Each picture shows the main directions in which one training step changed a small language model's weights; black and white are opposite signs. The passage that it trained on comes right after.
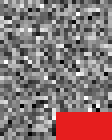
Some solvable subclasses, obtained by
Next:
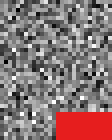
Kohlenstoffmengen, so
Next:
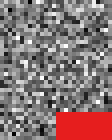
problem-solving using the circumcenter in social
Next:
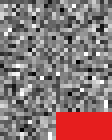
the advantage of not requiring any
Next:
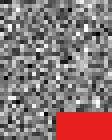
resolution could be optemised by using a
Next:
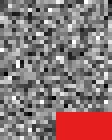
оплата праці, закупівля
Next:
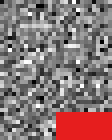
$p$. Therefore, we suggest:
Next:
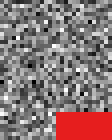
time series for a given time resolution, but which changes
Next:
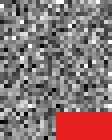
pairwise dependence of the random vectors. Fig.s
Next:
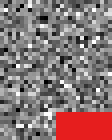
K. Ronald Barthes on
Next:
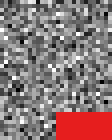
other state-based methods. For instance, the short
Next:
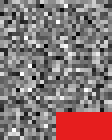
Meanwhile, the total number of jobs
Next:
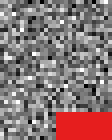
simplicity of gradient-based updates and the
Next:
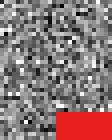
Education Institutes and one dissertation and
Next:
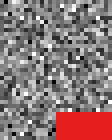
a_i \text{ otherwise} \} .
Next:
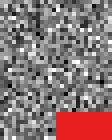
e'_0 \wedge e'_1 \wedge
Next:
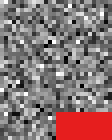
esa emotsional ruhiy
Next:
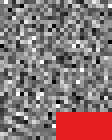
yilda 5 mln ha yetdi.
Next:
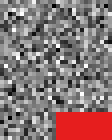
database. Similarly, after the adaptive
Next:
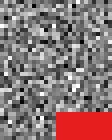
A investigação sistemática dessas produções
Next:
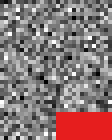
does reliably result in a unique partition. In
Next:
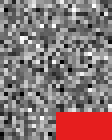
\end{eqnarray} Here $P$ belongs
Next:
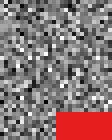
(3\varepsilon ^{4}M\omega
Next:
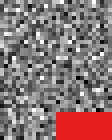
S=\{z\in K:\text{ the set
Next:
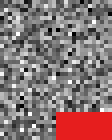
un entier $ i_0 $ tel que
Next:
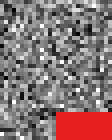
\end{proof} \noindent From Proposition
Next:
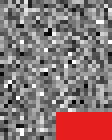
bo'lish yaxshi ammo
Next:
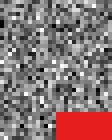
\label{solution1} \ee where
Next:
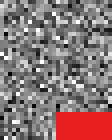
studii și specificul de profesionalizare,
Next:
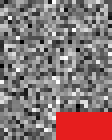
over the motivic Hodge and Betti
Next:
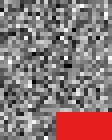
applying each layer's function to the previous layer's
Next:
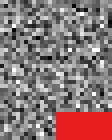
of all subsets containing some $a\in B$
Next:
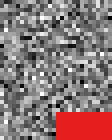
$\bY_n$ and it is necessary to
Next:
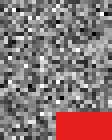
twice as large as \bw. \item
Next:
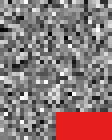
go do nauki...*, s.
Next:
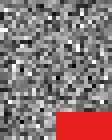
above, the map $\Phi_0$ consists of
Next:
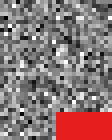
normal modes $\alpha$, which are characterized by normal
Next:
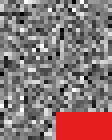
tutta la sua ricchezza
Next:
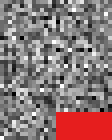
The {\em level $m$ fundamental alcove
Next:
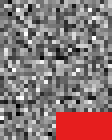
Casson and Gordon proved that there exists
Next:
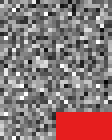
of Critical Reviews*. Vol 7.,
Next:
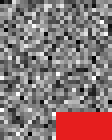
kirishini ta'minlovchi
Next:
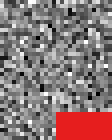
предложение владельцам
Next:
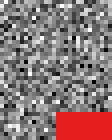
1 або 2 типу серед *H.
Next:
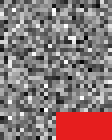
Markov model representing a stochastic dynamical system, the
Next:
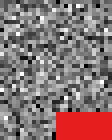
para enfrentar os portugueses
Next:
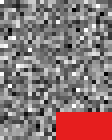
to various problems, including linear least squares
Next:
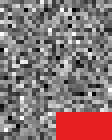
superalgebra is called superflexive if the
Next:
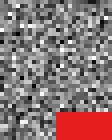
average queue size $N(\sigma,t)$
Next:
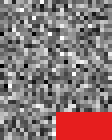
general operator than a $p$-Laplace
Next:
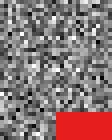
Joydan turib uzunlikka
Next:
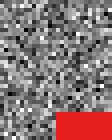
case we describe the capacity enhancements over
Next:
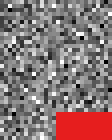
o coral infantil composto de
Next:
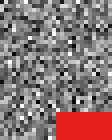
в возрасте от 20 до 54
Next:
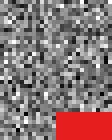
+ \Delta W_i u_i +
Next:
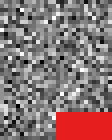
give the information about $\Lambda$CDM era of
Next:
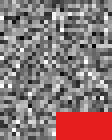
to the $\ell$-adic realization) of
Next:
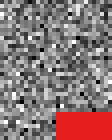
change of the lattice parameters are visible at the interface
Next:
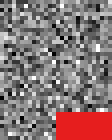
continuous shrinkage formulations on the same theoretical
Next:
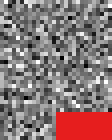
Los *wayuu* lo ven
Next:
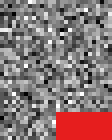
of the Riemann surface, and solutions are therefore expressed
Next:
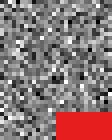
and some strictly deterministic problems like finding
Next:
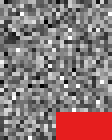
able to propagate both axially and
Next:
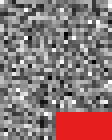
no problems in our argument since the definition of
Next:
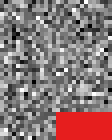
\ph -b < \tau \le t <
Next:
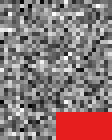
between layers $1,\bar{1}$ and
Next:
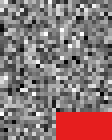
introduce several function spaces. Let $\alpha\in
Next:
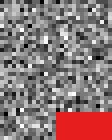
time due to charging operations. The first term is
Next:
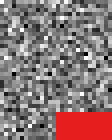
to outline the procedures and guidelines
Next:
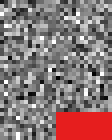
2D. More details about the numerical experiments can be
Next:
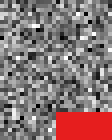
a single critical value of $U$ which can be
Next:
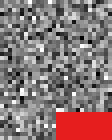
are now ready for the main algorithm:
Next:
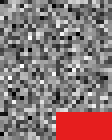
that operates in the absence of any global
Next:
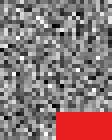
məlumatları təhlil
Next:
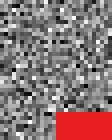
displayed the best results in terms of
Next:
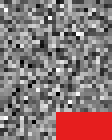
groups in the gap formation, considering scalar, vector,
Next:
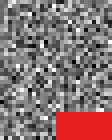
использования технологии ИИ:
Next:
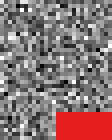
our time series datasets. Each dataset is related
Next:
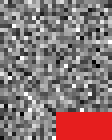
исследований, профессиональной
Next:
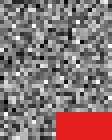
\rightarrow \Sigma $, taking an arrow to its
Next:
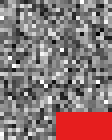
theory predicts the coupling unification $g_3
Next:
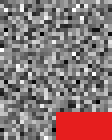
w.r.t. the semantics
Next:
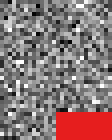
regularization/penalty parameter values can be read
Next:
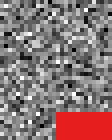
tecnologia quanto por meio de interações
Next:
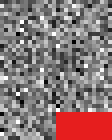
ungünstig wird zudem die
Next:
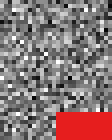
concept that external researchers can leverage private
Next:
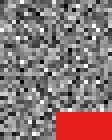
субъектности детей
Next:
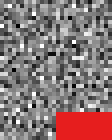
is that our TSO QHI algorithm may also
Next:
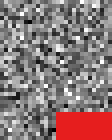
in Medical Physics and Biomedical
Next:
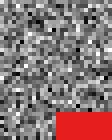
teoria do indigenato, que fora
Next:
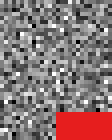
d'abondantes références aux
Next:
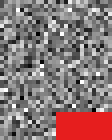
from Marmara Sea. Environmental
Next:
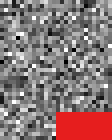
analysis of the influence of viral genome in the
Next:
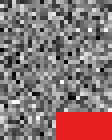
to bring in quantum effects one needs only to make
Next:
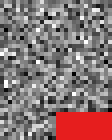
3. Rasulov, Z. I.
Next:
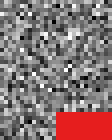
des « Catchoffs »)
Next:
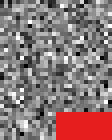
(PC refers to post-correct). And
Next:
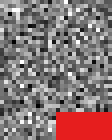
multiplicity $1$ (the $6$
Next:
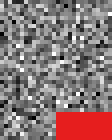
vermiyor. Konfüçyüs
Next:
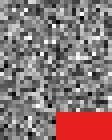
в организме растений.
